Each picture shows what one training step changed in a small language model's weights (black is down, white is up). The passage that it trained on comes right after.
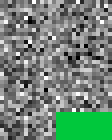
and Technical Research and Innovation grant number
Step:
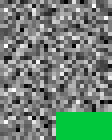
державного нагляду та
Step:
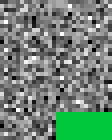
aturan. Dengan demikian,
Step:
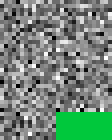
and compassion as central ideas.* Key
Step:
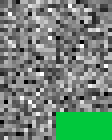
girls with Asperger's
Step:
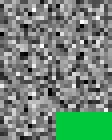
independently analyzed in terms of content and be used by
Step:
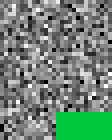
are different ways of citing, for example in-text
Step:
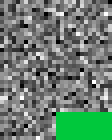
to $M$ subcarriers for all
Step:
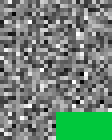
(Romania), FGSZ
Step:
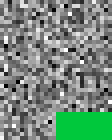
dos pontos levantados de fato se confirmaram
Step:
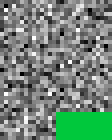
Literature. *Oxid Med Cell
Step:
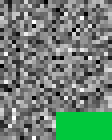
a drug delivery system for cervical cancer
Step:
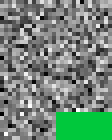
Demak, H_0 gipoteza
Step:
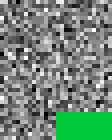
$K \sim t/U$ (here we will
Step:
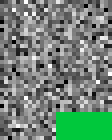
is why they make use of database engines that
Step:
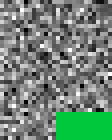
середины XX века, где из
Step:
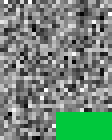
correction and modification is needed. Anatomical form
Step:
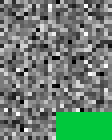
the Solar System Objects \fink
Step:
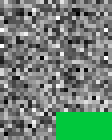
and approaches its minimal value as in classical
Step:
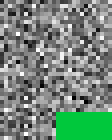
supported: the even mode and the odd mode, depending
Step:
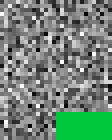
over a period of five years, from 2013 to 2017,
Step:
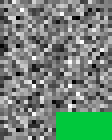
ta'lim, hamkorlik davr talabi.*
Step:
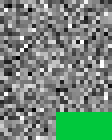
whereas storage at ambient temperature (25 °C)
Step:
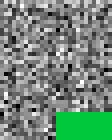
convirtiéndose en uno de los
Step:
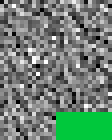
kursi har doim ham yaqqol
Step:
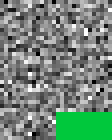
example of curved lane D. Labeling Based
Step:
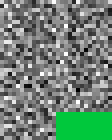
шакллари ва усуллари,
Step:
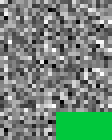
design of a real-time vehicle identification algorithm with
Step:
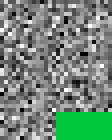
the vertical extent of the disk and the average hydrogen
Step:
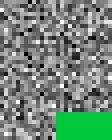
kontseptsiyasi eksport
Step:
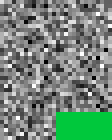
zone & $\mathrm{L^2 \cdot
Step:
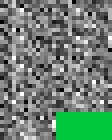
nomlanishida iboralar asosiy
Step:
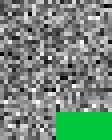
and standards, it is having a significant impact on distributed
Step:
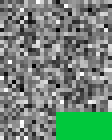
and species. When comparing the Ria of
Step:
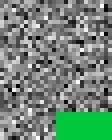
conflitos negativos que não agregam valor
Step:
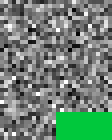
the form $\exp(-R/\xi)$, then the correlation
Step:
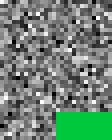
1 beta, and tumor necrosis
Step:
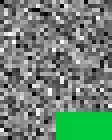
on good practices 5. Anis Omri,
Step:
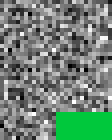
and finally send the pull request to the
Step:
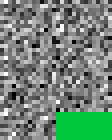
the dimension of the free energy density can be expressed as
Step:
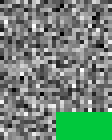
reflects only the authors’ view and European Commission is
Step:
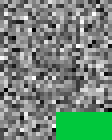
model has limitations in generalizing to unseen
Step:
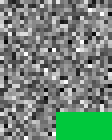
best-fit PSD slopes derived for the entire
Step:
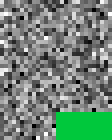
layers for Q, K, V in attention with calls
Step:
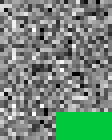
edi. Akasiga zakot
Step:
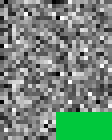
القرن الماضي - كمواقع
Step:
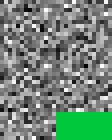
without requiring any labels, thus laying a strong
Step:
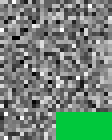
by at least two different types of magnetic structures: one,
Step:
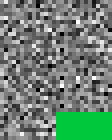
finite-ion effects and Coulombic interactions. While
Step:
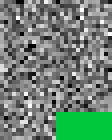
Semi-realistic string-derived
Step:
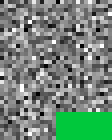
Uy xo'jaligi o'zining
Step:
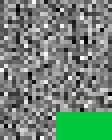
the patient must commit to long term follow-up and
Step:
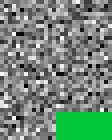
pedagógica n=0 n=0 A
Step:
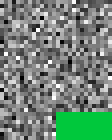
should be viewed as a first-order
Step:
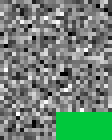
5. Blockchain a inovação que
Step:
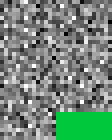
method was also applied for the determination of
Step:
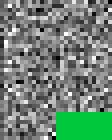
filtering, it randomly selects whether to use
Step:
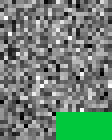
Naïve Bayes Classifiers
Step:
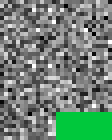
cryogenic laboratory. The system is a
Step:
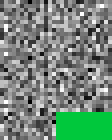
an orbital origin, and the similarity in the scaling
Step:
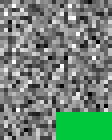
num. diagon. \\ \hline 76 &
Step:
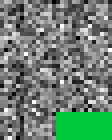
therefore, we leave open the possibilities that these
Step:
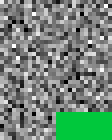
посередності Головним завданням
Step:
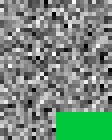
\circ \circ$ & & & $\circ
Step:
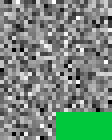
легких наполнителей на
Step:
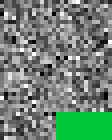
biloba extract for the treatment of intermittent
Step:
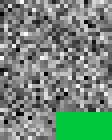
a foundational understanding of the tool's feasibility and
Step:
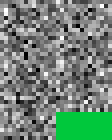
tem um papel importante na redução de erros
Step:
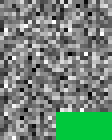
shakllari, ularning o'zaro
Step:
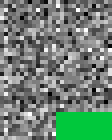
locations of the main pulse and interpulse,
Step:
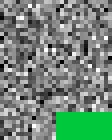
top metal results in higher emission brightness.
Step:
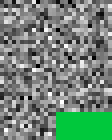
which works as Base Station Controller
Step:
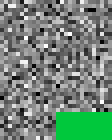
y hacen, imprimiendo a todo un
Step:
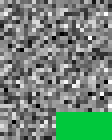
0^0$ (exact alignment along the hard
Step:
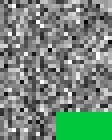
Obesidad y sobrepeso. Disponible:
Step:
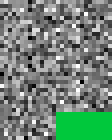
się przez wypracowanie
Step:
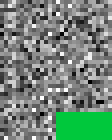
model presented here. The merits of scalar triplets
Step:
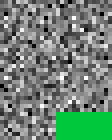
(*Companies and Limited Liability
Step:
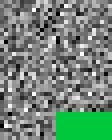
classification performance. Supervised subspace learning
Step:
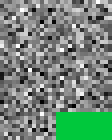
*Pancasila Student Profile
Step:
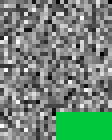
National Science Foundation for their support.
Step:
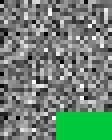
This research explores how AI is enhancing English language
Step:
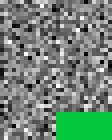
Whitehead, and Ntoumanis
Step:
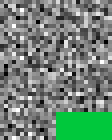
maqolada bo‘lajak
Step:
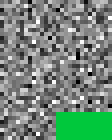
structures are often subjected to low velocity impacts which can result
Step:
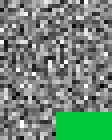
base conceitual para a Geodiversidade.
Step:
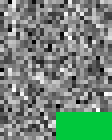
limpios y ecológicos. El canal
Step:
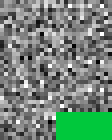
erityisesti siellä, missä maa
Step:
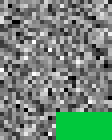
o que implica reconhecer que os significados
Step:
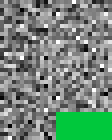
(\ref{28}) for the specific value $\alpha =
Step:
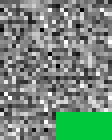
then begins to fall as the concentration of the
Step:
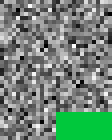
V(\blambda \lambda) \, . \eeq
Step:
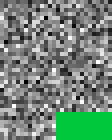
connection is applied after MLP and attention
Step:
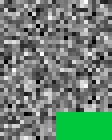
Education, students showed an extremely positive perception.
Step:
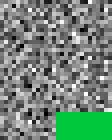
the National University of Uzbekistan, UZB
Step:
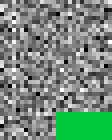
ko'rsatishga xizmat qiladi.
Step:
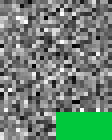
human knowledge, thought, and emotions, and common
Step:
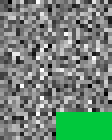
фундаментальными. Читатель
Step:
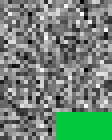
and secondary markets. In primary markets, entities
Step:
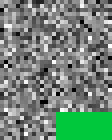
system dynamically adjusts its support based on each
